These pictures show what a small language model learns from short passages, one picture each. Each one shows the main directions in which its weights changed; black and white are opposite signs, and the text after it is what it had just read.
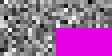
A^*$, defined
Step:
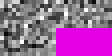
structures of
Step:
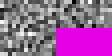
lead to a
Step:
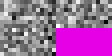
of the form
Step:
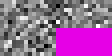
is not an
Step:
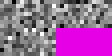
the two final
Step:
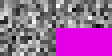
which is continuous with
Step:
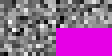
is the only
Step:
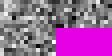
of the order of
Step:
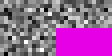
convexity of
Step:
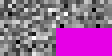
been found
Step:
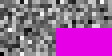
unique. Due
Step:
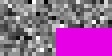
needed for
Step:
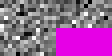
polar by Proposition
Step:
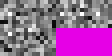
any polynomial function
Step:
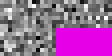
a diagonal
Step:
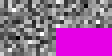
The corresponding drop
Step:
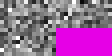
are used to
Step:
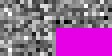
symmetry is exact
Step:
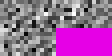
separate the
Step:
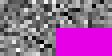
reasons that
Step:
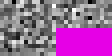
the case of the
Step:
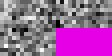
of Fomin
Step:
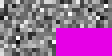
prove that $
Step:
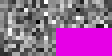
is if none
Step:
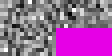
$L$ then
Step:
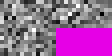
to reduce its
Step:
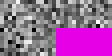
to decide
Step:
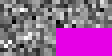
3$. We may
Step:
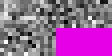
of 1D
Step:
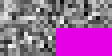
of nonlinear
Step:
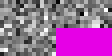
its most compact
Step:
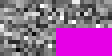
dashed line
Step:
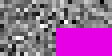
dynamics in
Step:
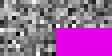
where dealing
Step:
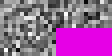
and $U$
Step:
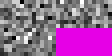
single origin
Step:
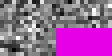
the coupling
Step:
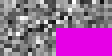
is defined to be
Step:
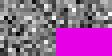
in which the parameters
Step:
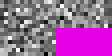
then the deflation
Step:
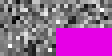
N$ whose
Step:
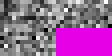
of nodes
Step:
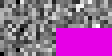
state, the
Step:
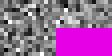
Paris and
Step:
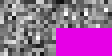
to implement
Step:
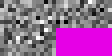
presented in this
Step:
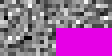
latter, Theorem
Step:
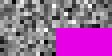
the interval
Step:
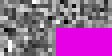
c}$ is the
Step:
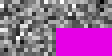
computation as we
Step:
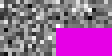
based on a
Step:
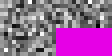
$F$ in
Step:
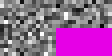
electrical and
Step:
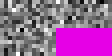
The independence
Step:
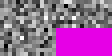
its relations to
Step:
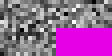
through the assumption
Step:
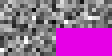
one of both
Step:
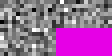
some simple and
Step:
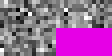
Guo and
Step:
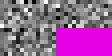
assuming the
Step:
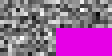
function is {\em
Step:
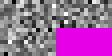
the geometric
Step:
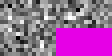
standard RG
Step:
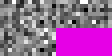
the rules
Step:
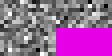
code is a
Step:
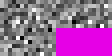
weakly with
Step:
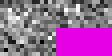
Vertex set
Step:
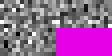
maximal root
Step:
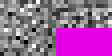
centrality class
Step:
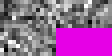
of this last
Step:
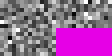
as $i
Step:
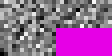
called the
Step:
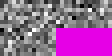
first statement.
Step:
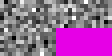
on unitary
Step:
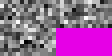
properties of these
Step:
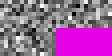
group $G$,
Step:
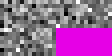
lie on the
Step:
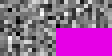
path. A
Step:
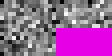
by the relation
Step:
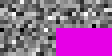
detection by
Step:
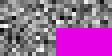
as well as for
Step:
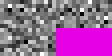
no more positive
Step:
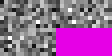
from said equation
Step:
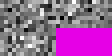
path to
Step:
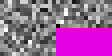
flat extra
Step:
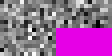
features that
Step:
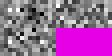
beam path
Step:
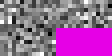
and somewhat
